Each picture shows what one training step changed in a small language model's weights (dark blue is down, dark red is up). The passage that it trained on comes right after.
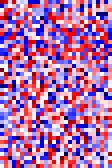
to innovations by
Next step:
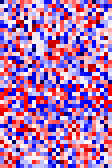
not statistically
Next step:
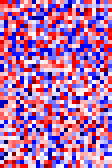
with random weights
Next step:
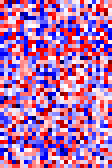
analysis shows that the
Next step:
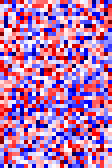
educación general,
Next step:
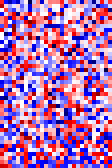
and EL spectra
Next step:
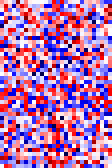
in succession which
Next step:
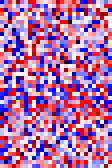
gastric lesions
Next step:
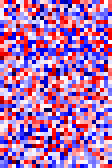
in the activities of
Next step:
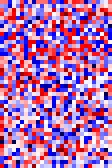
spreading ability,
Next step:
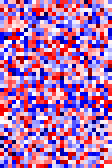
daño en la
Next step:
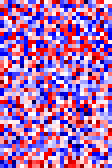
solution obtained, 20
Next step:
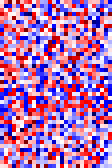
hisobga olgan
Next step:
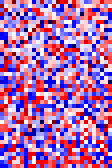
up until the
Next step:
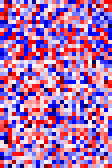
the equator
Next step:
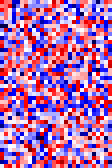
a given set of
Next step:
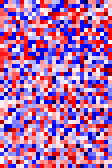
годы в
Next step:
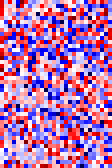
в виду
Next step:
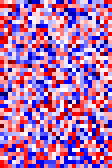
decoded together
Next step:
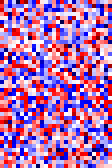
heavy ion
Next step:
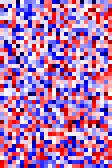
os relatos
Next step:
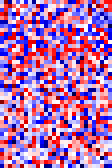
the global fits using
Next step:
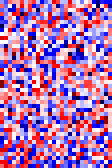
terdapat pada
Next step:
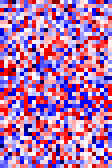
jamás por
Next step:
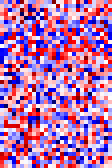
magnetic fields are
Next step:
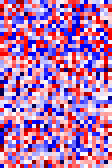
ve programlı bir
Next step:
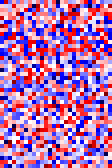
The CT
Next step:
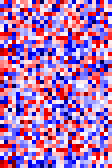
transport, and
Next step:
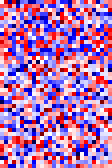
of the small signal
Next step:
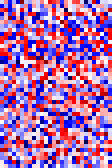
simulations in Figure
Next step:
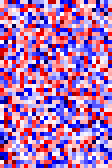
of interest like the
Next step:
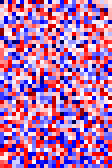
stick to
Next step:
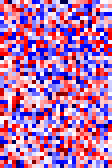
is essential to
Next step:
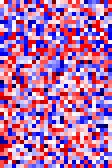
significantly contributed to
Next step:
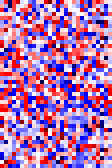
little research
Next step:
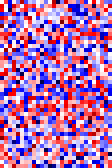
ways. First,
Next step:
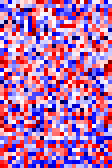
transaction which involves
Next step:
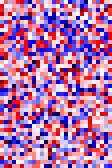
- The students were
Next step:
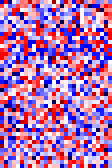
bulge stars
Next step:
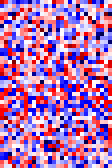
freins et
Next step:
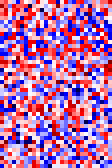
each situation, which
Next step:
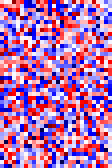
Elective courses
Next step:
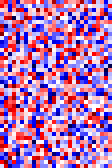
smaller than physical
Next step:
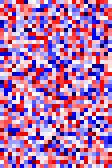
global concerns,
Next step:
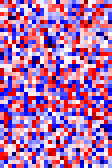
To obtain the
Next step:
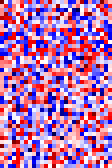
communicate with the
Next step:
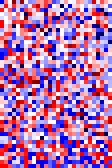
fiz o
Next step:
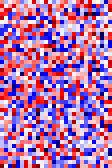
a permutation
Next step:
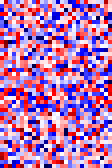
highlight the need for
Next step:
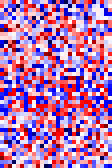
whereas in the present
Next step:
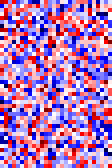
to the effective
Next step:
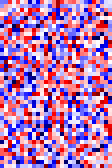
C., Stacy
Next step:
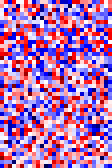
in the standard way
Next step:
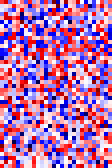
spectral appearance of
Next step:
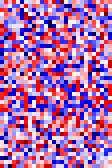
a specific region or
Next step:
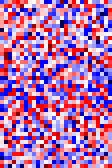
the Ukrainian
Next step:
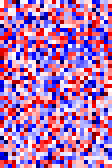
of partially
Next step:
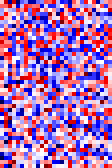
of the analytical
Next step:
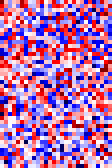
describing entities
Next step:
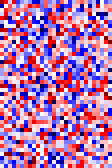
to precisely
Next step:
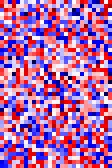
get results and track
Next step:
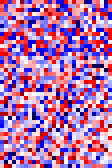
significant interest in using
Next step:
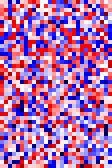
orbital period) were
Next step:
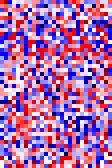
time limitation for
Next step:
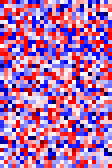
to only 3 percent
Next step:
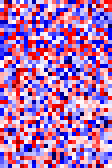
the observable,
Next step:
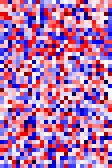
symptoms include
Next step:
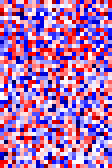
strength of this
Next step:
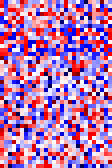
стор. :
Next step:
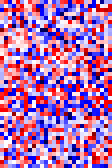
map imaging
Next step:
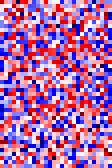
corresponds to a dark
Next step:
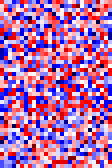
As a case
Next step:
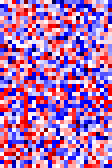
they are not for
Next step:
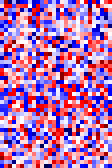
In the present
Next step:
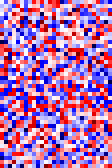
the Local
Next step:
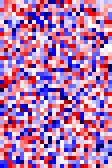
frozen term
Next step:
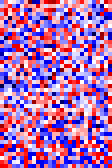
a quantitative analysis
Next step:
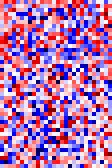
relied on shared
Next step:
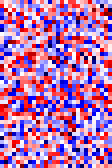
é essencial
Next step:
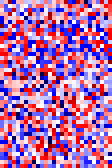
55 years of
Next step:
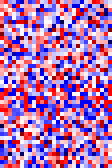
present work, considering
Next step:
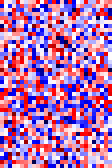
public health issue in
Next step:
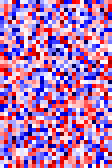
continuation of the
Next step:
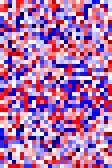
software development model is
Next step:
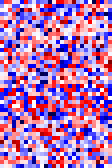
that exploit
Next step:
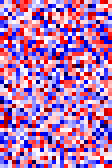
processes the embedding
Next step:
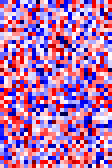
publication is
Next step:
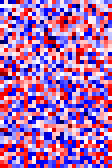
Many studies have
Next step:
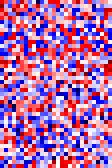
representation features, which
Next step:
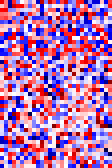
numerical techniques to study
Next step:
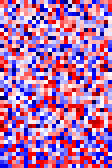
L.) in
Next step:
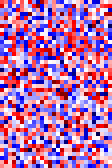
without sectoral
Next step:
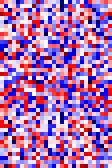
and prompts
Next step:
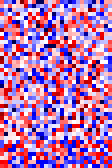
(3 \times
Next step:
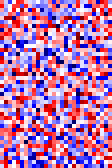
\\ \enddata
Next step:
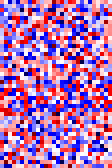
SST in layers
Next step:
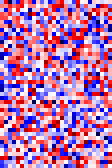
New Business
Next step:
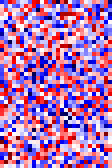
be tractable in
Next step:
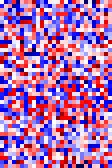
resulting posterior
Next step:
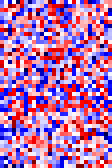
project the focus was
